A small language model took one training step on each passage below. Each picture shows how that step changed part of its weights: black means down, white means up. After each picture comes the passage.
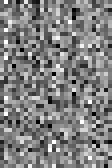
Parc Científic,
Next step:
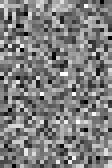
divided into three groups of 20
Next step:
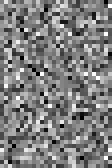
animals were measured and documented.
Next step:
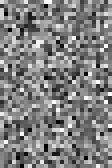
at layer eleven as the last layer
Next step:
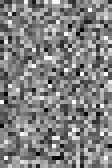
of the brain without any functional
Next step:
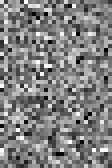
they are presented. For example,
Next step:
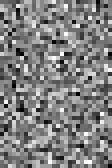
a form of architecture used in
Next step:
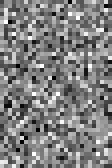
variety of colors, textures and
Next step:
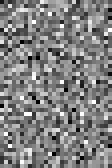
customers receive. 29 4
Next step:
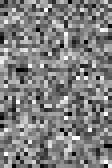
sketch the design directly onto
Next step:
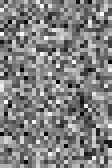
some of them having simple questions coming
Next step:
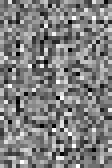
segments: $$AB =
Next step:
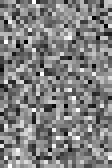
on both the mother and the
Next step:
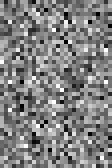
qui articulent les
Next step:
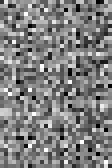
number of numbers in that set.
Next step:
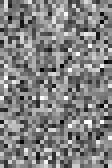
the second largest contributors with
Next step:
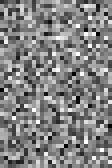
the use of social exchange theory, according
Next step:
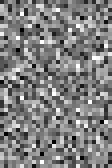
(54) women groups and concentrated
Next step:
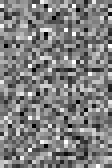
protocols. RESULTS: Results
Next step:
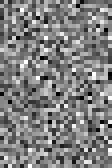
and accurateness. Nurses
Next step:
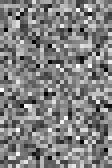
sustainability of tourism. This research was
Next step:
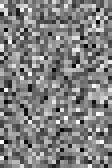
an effective solution for mass education evaluation.
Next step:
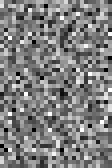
measurement. The visual analysis of the
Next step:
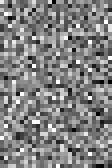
Lin Abstract—Big
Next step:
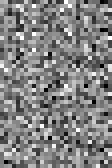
equation (1) are known
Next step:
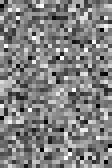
epistemological framework that is
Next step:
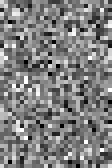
which when refluxed with
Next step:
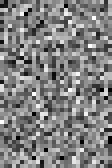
to make computers more accessible to
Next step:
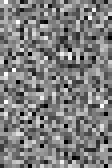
TQM Automotive
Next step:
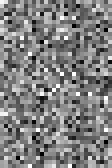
Radiodiagnosis, University
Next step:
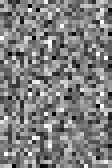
competitive market price based on
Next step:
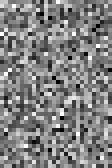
lesions which badly affect
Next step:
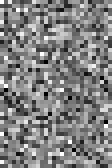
some superstitious ideas
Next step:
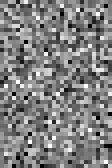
by green, on a primitive
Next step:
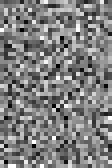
data, but these satellites
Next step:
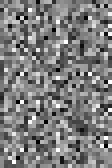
FOR RELEVANCE
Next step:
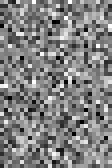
authors declare their consent for
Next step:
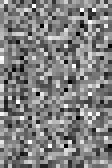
effect on school ability to fulfill
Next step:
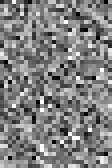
which the welfare state and state
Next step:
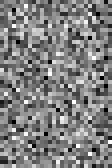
insulin level was above
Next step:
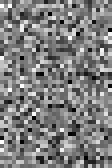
of Critical Discourse analysis
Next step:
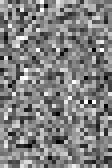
funding that is awarded to
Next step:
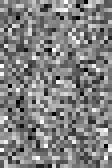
features from wireless signals in
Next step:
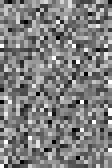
project, researchers at NASA's
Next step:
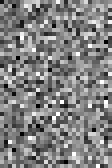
this study were normal cyclical
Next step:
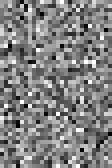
campaign, the UN
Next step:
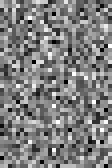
than the MIF in any assessment
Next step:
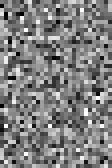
listed in Table 2. The
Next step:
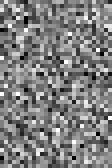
osseous metastases.
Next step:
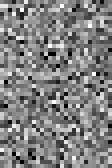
help determine whether the system successfully
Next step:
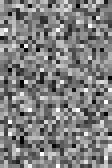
study investigated the impact of adverse
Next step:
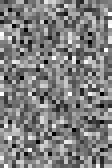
geometry of top of Upper
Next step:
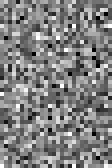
in regions with gaps since the
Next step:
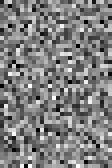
Finally, the LAD and
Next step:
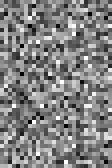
to feel more at ease
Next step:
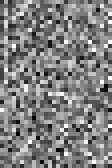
and Flavonoids in
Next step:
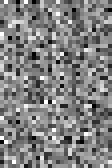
alcohol and butyl
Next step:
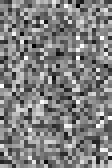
of drugs for its effective treatment.
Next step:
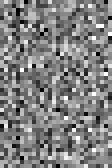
In the presence of Ca²⁺
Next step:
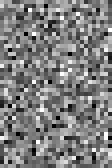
measure (R^2) is used
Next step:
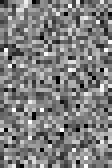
- \epsilon \quad
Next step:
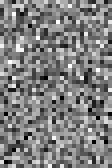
art, and sharing sensitive
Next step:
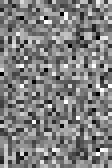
in practice (Wenlin et
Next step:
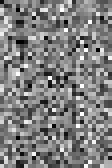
skins under high pressure and cause patient
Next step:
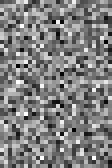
projects** to be implemented to provide new
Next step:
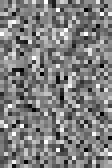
hardest of all human tissue
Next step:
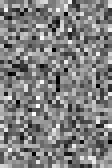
appropriate mental effort."
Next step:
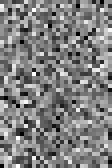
have been developed in recent times
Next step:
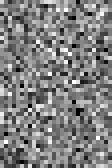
innovation phase, play a role. In
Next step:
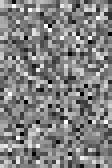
use of KCT instruments. This tool
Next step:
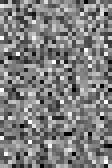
learning devices have an impact on improving
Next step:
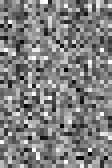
Interventional package on knowledge of
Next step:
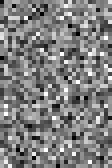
found the bunch of proteins
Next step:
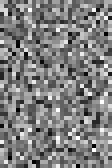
an HLB in the range of
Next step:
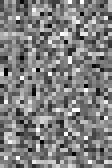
control the tongue (Figure
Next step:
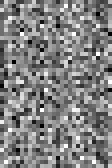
This technique is a standard technique and it
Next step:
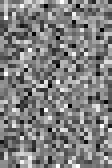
modified by transforming the
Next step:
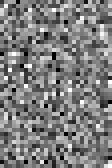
The increased capacities of PCs under
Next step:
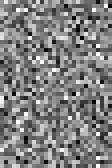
high-sensitivity landmark techniques
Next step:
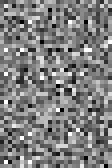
^b Teqing 4
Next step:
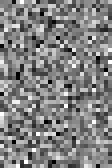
vapor using radiosonde
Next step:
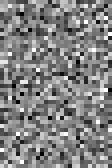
human resource management, it will give
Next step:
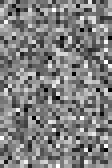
Then, filter algorithms like
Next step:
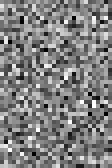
regulators. Only
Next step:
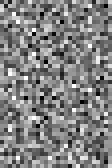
6 GHz). This
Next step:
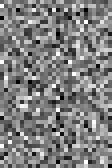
Shool (pain)
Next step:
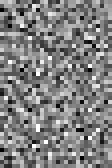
total mean scores regarding sustainable development knowledge and
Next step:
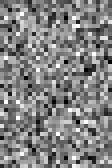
from them, most notably the
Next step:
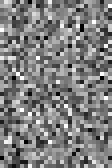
Minim Invasive
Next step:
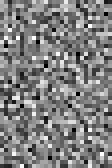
analysis across preprocessing conditions,
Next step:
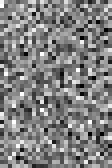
basic structure and the components along with the
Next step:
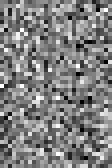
in the levels of participation in various
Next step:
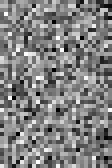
or to show their social status but also
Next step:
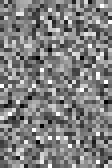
the adolescent girls
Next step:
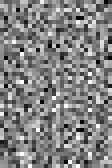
skills, knowledge, caring for the
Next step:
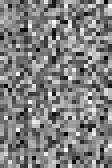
Wang, Z.; Wong,
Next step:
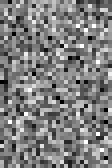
from commercial recordings.
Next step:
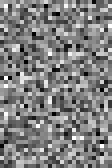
between 45 and 90 minutes
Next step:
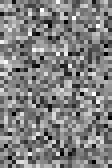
high-power driver has been
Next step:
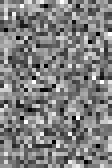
module at the Center,
